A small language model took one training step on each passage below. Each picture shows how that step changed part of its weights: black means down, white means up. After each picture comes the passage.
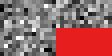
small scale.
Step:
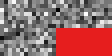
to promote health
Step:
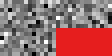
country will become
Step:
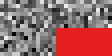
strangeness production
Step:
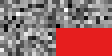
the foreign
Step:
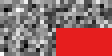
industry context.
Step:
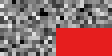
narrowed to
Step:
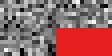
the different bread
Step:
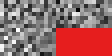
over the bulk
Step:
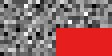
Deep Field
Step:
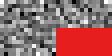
geometry, representing
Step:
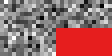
transitions in
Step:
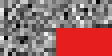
when $\omega$
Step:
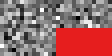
Game.} A
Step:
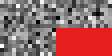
theoretical research has
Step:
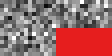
centres in identified
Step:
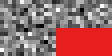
Let $\varphi :
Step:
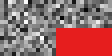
and parity
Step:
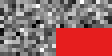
most GNR
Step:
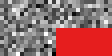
is the expected
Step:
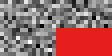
which gives the
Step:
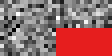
the study was to
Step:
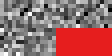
separate the
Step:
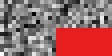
still have very
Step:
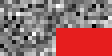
the activations
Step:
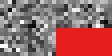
respectively. In the
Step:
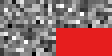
Fig. 7
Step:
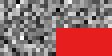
by degree, and
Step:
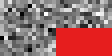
defined, however,
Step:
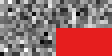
load capacity of only
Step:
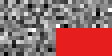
inside the
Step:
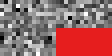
a place where there
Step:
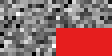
the study was
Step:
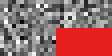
fine grid of
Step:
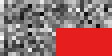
derived based on the
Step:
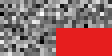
focused is
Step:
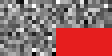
spread in the
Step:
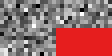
for CNN with
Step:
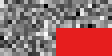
enhance pandemic
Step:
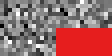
Use of
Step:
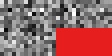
concentrations of
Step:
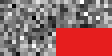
center and
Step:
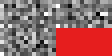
we summarize our
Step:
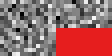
perturbation theory,
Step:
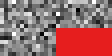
to elastic wave
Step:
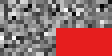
on the left of
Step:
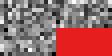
under conditions similar to
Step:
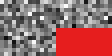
More persistent
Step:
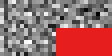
to simulate the
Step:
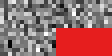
to tens of
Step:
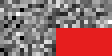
the typical two
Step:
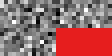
receiving star
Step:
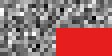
this work in the
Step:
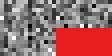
was observed in
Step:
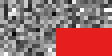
in the position of
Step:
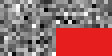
In order to
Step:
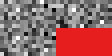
samples were collected
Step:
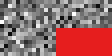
the cross section is
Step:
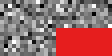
widely within
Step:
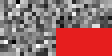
by the finite element
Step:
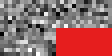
means that the energy
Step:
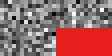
a group of
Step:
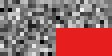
chaotic motion
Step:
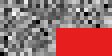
are based on various
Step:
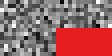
including minority
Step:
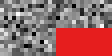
the ggF
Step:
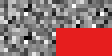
for all at all
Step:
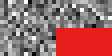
and Space
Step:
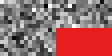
signal is much
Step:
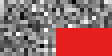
calculation, while the
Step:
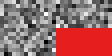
first dominating term
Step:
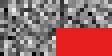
also in the case
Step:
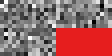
formulations will be
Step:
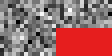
in this group has
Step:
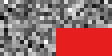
is that without any
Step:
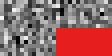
waste of
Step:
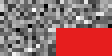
spectra, we show
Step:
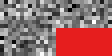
that they satisfy
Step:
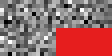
them explicitly may
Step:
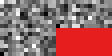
band structure. The
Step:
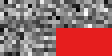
that provides sufficient criteria
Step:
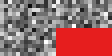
be achieved by making
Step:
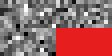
qubit. These
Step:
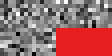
region of interest for
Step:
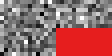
reveals presence of
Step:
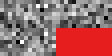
those whose
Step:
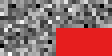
suggests that
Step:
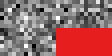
discovered when high
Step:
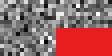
changes at all levels
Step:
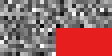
both of nodes
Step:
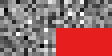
and, while
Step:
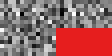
absence of a
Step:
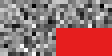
go this region
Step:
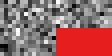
between the two materials
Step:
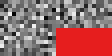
of essays that
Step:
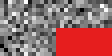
and $\gamma
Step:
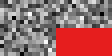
a better understanding of
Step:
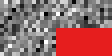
although with a
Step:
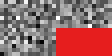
may overlook
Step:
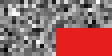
play in conceptually
